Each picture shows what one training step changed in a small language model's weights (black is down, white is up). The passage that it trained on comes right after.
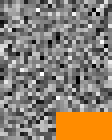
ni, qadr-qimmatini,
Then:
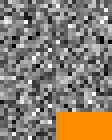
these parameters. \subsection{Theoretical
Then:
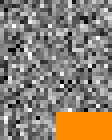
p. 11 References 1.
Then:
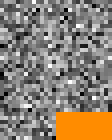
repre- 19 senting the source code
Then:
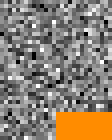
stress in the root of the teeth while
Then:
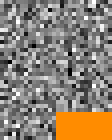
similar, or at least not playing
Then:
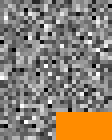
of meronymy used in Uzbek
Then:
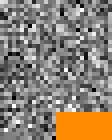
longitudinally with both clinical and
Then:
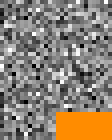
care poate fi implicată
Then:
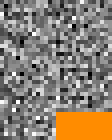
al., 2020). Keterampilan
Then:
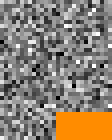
reconoce también, por la
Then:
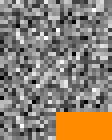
intact and in good condition, and if
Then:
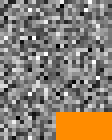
Sentiment, Wealth of Nations
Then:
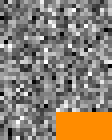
was initialized together by
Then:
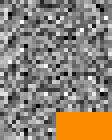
identify fundamental sustainability
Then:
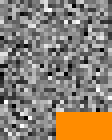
Two different profiles for the bottom
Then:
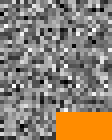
que aporta un análisis
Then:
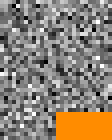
Robotics} Series
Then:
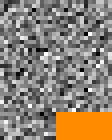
Қўқон давлат
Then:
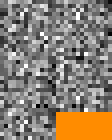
\nonumber \\ && \frac{\partial
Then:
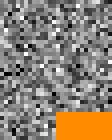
substantial amendments have been made in
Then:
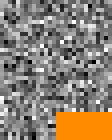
the search window is best
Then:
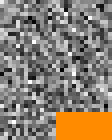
Aufmerksamkeit und
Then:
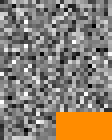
pengetahuan kepada
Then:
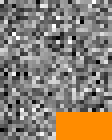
mustahkam o‘rin
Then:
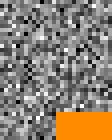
the functorial Feynman
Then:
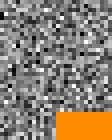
are the embodiment of the collection of
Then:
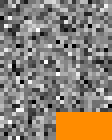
topic to assess the long-term effects of
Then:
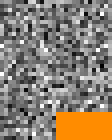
primarily reported of being
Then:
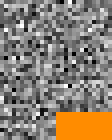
and WC. Formal analysis LN and
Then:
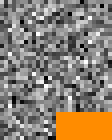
in the $(1+1)$d critical
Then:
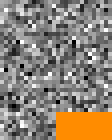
sexo feminino, aponta
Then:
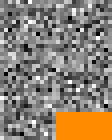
retention duration was monitored.
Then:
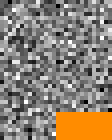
ташлаган муҳим
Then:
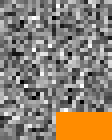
true when it comes to the rational and
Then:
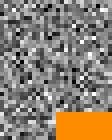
and M.~Flohr, JHEP
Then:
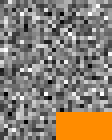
in $\epsilon$ \begin{equation}
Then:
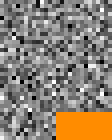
benches. New diaphragms
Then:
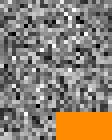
(%) Accuracy Recall
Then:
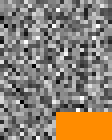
pollution, increasing stress,
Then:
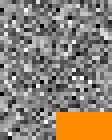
hayajon tufayli
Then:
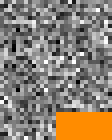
the so-called sacrifice
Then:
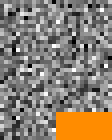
do not extend beyond 50 per cent of
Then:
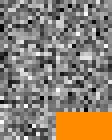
research rights - The potential audience,
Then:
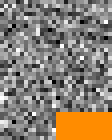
їх біологічних
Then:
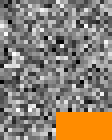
and subregional levels, where subtle
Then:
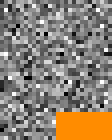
Fellowship of the Los Alamos
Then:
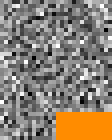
the output power. In other words,
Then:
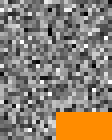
consider the following semi-explicit
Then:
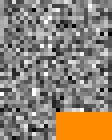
that, with these experimental settings, after
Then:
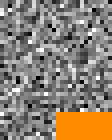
full responsibility for the content of the
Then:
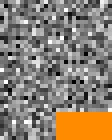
on the border of Datia
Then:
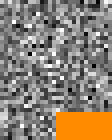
equations. We use AD in this work to
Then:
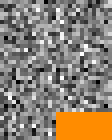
the number of patients who experience
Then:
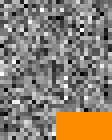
Evaluation of LLM-Generated
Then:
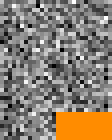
Einstein-Maxwell framework
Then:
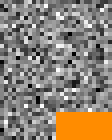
Umumiy oladigon
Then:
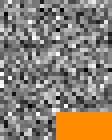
bilish, yutuq hamda
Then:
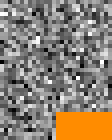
with tourism does not exceed the
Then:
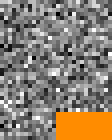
$\delta\phi=0$ and considering the case
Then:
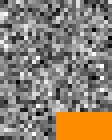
have been done on the IBM
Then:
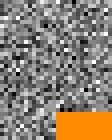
Historia de la educación
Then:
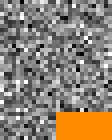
five different types extension media and
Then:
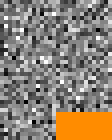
de: BALANS AAN
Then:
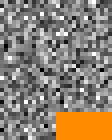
different kinds of spatial fluctuations
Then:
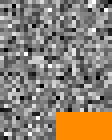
all experimental conditions, though
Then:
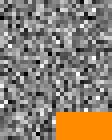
lethal. We validate this through
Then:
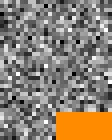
mechanical damping rate
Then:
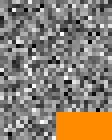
{Freeman}, {Hayden},
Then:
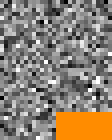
в’язницях. З
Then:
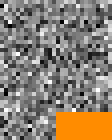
will be accomplished. We concluded
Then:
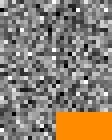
Pesticides, Muscarinic
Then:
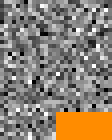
naqshini tahlil qilish,
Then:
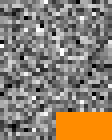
asymmetry is flat in the whole range
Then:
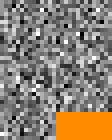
masalalardan biri,
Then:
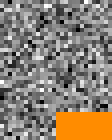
residual values being 0.3813,
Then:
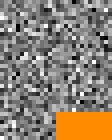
asoslarini mustahkamlab,
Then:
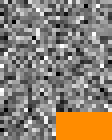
1, with a value of L close to 1
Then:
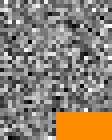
to emerge, and so we use this as the
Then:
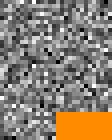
than $\Gamma=2$ results in deeper
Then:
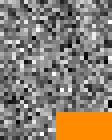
representational latitude (VRL) of
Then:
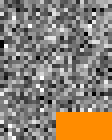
the single-qubit crosstalk
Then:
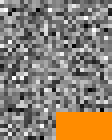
elements are over-represented by the
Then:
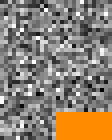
are indispensable as an identification
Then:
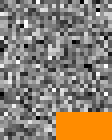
be a nagy olaj- és
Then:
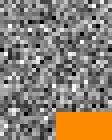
medical college and Sassoon
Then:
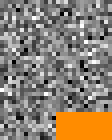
radiative transitions of free electrons
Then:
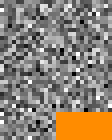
Conclusiones Los resultados de
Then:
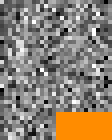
в Галлааральском
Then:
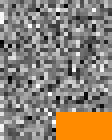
regular, bending-dominated
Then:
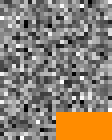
Trojan horse programs
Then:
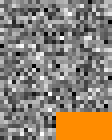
listed followed by the others in
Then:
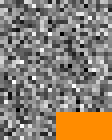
the $\theta $-coordinate of the
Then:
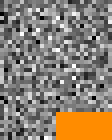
di persone, tutti gli abitanti
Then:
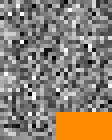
подходы имеют
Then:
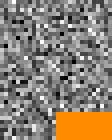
Portuguese Deutsch
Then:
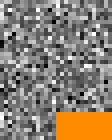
(Permutation of the Last
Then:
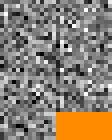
fazla atıf alan kurumlar
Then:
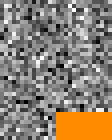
Konstitutsiyasi -T 2022
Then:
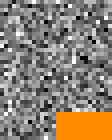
возможным при отборе
